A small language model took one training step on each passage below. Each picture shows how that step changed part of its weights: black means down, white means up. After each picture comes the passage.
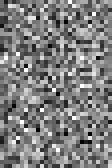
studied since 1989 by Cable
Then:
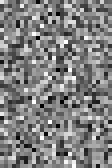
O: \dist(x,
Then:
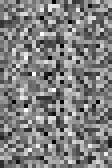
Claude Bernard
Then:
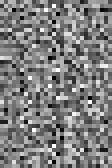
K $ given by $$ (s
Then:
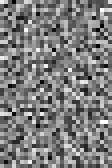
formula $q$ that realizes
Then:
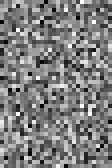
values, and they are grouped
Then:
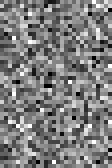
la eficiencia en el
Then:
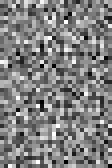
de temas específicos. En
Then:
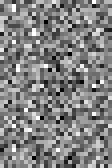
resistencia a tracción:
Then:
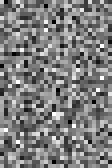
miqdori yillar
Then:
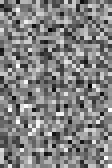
of the asynchronous
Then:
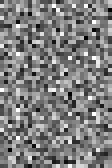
siswa, yaitu secara
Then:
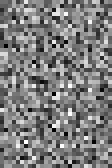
circular emerge como
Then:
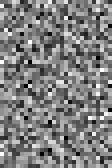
но не имеют такой
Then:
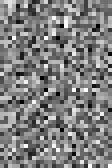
S. Gupta,
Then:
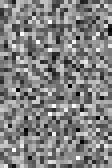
and the fact that the stochastic variables
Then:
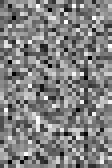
und Edgar Bischof
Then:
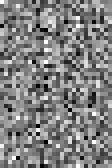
digital : eine digitale
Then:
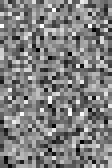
of the 41st general
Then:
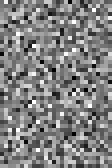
the bootstrap variance
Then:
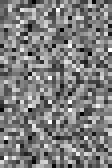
the last section of this note we
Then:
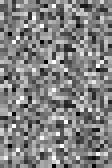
C$. Then \bea
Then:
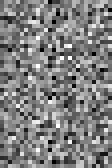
Objekte. Als
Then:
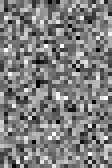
trajectory is moving along the
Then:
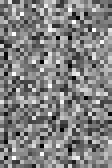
& \ddots & \vdots
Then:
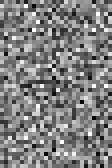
per altro verso, che
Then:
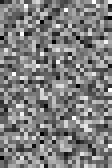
vectors, Interdependence,
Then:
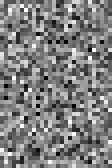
\ref{splitting} also
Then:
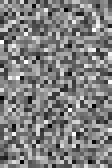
professores acerca dos
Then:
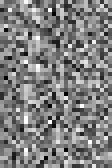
address this need, researchers have
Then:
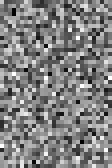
makes the individual time of each
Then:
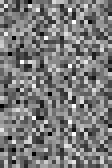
(PhD) Ma'mun
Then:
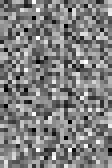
ideal bo‘ladi. Bu
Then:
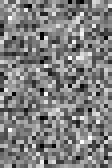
denotes the interior (respectively,
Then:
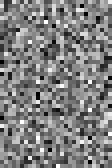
using kernels in practice
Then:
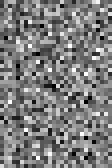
Los seis proyectos se
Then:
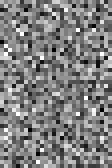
$V$ be a finite dimensional
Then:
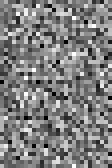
como perfil de competência uma
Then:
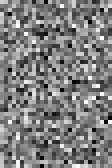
estos valores entre niveles
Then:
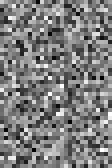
at $x_i$ with
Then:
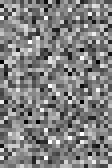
not possible when all nonzero weights
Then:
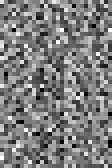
$m+1$ affine
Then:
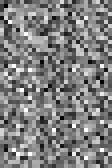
factor fue importante en la
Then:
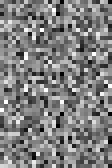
space $G/H\subset
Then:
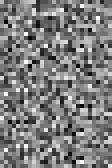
reader, in particular, to
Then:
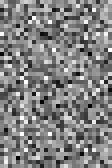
the variables $\eta_{11}$
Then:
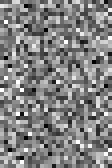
tersebut pada satu
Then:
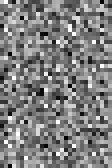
10^9$ such that both
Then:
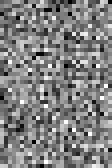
les structures de l'organisation
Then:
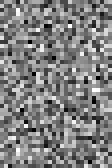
con orientaciones teóricas
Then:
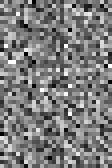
таких лекарств
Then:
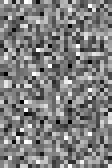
compact this domain is $\mathbb
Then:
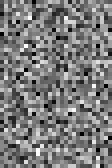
% всхожести
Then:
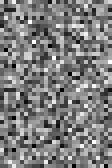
variety of existing numerical methods for
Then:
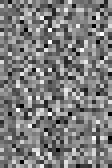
репресій щодо
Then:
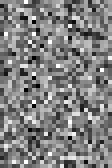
\noindent Next we investigate
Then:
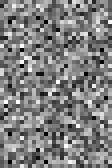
dort wiederum auf
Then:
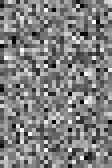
se señaló al
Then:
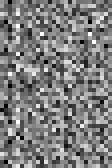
“nimani?” va
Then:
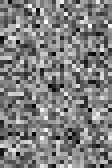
a comparison principle for the
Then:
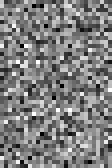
continuous, we have under $\beta
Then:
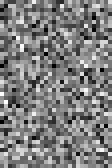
também conhecidas como
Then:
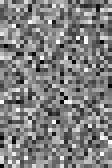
$b,c$ are of
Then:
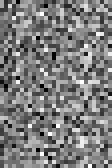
method for solving the eigenvalue problem
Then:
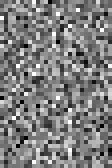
o'ziga xos
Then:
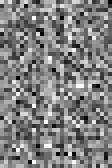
\Psi _g (x
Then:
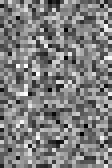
programs in areas of current
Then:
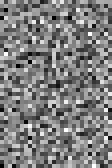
section would of course be of
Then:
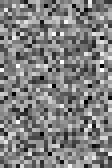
conte, la porta es
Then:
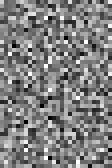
natureza multifatorial que
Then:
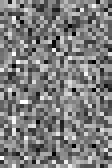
педагогических наук,
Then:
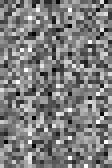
It is designed so as to
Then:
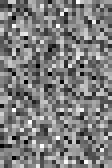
existence of a family of Witt
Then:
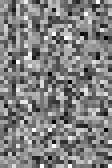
الباحثة من
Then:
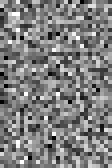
denotes the one-sided limit
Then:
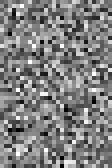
IoT, con cientos
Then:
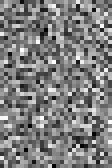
menunjukkan bahwa
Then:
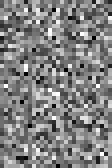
jaar. Na afloop
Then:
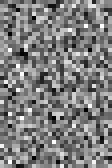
ilustrarse en un solo
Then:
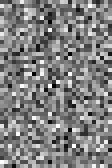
бути державна
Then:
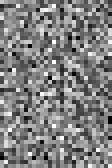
p_\varepsilon \right)
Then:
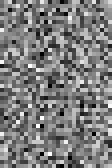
complex of a new degeneration
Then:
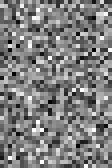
without assuming diamond at
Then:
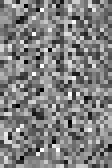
\qquad\qquad \vdots &
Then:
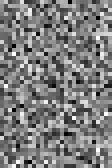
Значний вміст
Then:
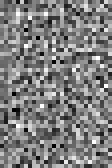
Los efectos positivos en el
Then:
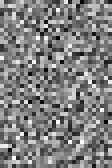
commutativity of the available function
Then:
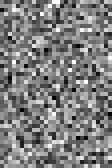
to have significant advantages over
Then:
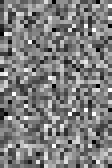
offen und ehrlich
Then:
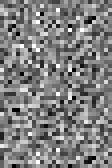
of the effect (Claes
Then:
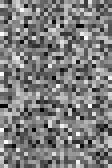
indikatornya adalah
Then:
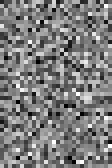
coefficients, and some evaluating a
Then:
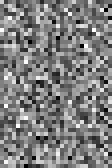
problem is converted into boundary control
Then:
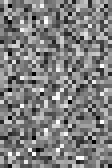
algorithms for constrained optimization usually
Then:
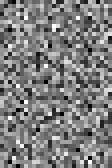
unique path joining $\infty$
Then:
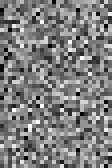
actualizing the need to generalize
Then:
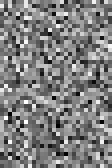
de maior repercussão na
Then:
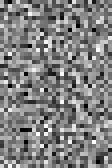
die Trennung zwischen
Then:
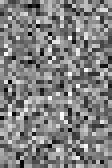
If $R \in V$
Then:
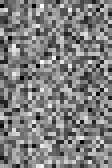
exactly the same as the proof of
